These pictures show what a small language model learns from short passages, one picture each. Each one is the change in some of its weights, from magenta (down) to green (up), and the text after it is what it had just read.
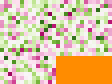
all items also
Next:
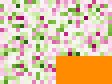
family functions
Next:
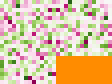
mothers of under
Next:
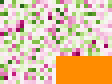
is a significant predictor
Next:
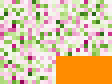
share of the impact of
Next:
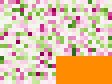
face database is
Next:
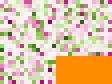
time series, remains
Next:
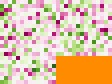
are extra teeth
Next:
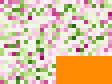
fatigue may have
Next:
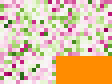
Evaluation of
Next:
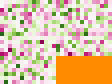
landfill. This
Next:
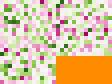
Regression Logistic
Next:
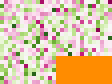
Additionally, he
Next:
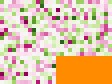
the nanowires
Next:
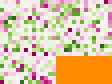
such as campus
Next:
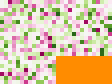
information related to the study
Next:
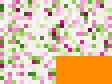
as drones,
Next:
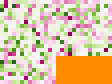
declare that they have
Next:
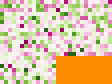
disorders, each
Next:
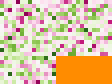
less than 0.9,
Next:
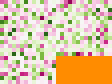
chamber of the
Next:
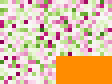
For, trivalent
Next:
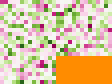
Music Radio
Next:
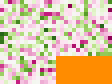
data uncertainty on
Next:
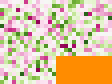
group velocity
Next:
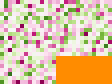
in the project area.
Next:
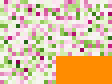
to intensify the
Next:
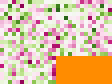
at the Faculty
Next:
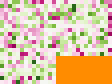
they may access (except
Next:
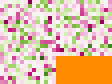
data in Ebola
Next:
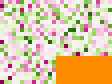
can be explained by the
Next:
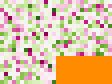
them, bowed to
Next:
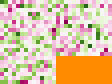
while restoring the
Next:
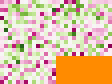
in previous sections for
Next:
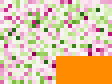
elements of student
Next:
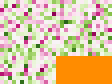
Touch and movement
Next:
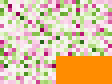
can do is to put
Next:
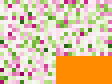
related to antibody
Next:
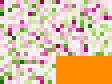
mg/L), lead
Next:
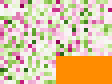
The following table presents
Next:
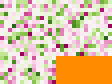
teams therefore
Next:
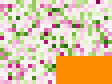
variables can explain 73
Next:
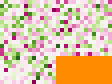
Later, the leading
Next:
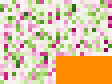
they want to provide their
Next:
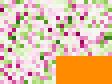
& Rizkita
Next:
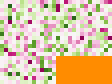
Comparison of Right
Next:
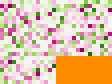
Sato et al
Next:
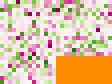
convergence may
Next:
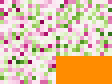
on FPGA,
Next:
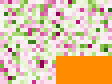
the guanosine
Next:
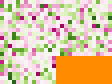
lifelong education
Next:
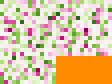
media during the sales
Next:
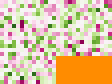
2] is obtained, which
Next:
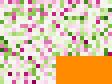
a service provided by a
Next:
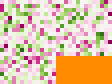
digital resources and tools Use
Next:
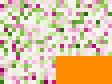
approach accounts only for
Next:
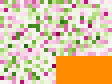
defense tool.
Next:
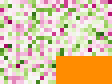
FCM. The
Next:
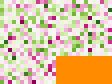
To decolonize
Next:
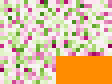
processes. In particular,
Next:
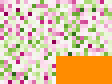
energy E_2 at time
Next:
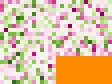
The accumulation of
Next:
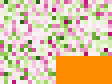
curriculum aimed
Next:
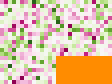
internal enterprise
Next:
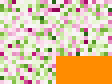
primarily associated with
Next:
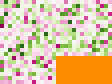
size, often involving
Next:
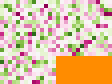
- if ignore this
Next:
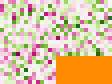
solution of such equations
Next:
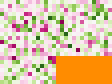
2 is perhaps
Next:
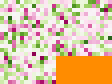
include exceptions such
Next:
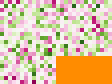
of a contribution analyzed
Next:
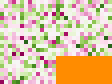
to deliver benefits to
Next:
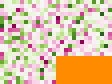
world arena.
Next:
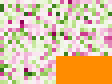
as highlighted in
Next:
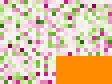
improvements were consistent
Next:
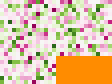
that prominent skills
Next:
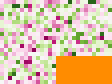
were traditionally
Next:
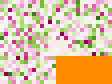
uses a set of methods
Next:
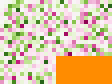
phase of the development to
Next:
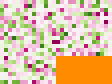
Designing the
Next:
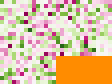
is hard and takes
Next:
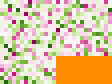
conditions and exposes
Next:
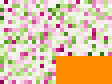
the legend at the
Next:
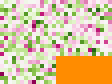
assumed in oral
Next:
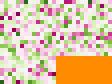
on 17th March
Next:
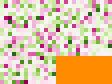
Low; limited number
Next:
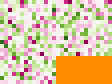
description and collection
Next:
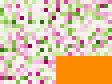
coordinate position
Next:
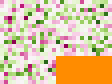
the token for
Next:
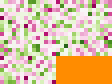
Others 01
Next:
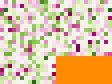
best path finders
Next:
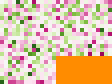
and microelements.
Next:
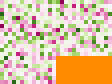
interpreted the data,
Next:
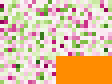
and after its aliquot
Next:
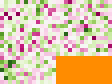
long past in 6th
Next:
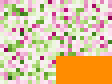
such as the Youth
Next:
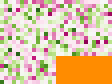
manually carried out
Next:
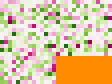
separate from the
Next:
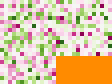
individuals retire,
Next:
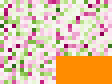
chest pain,
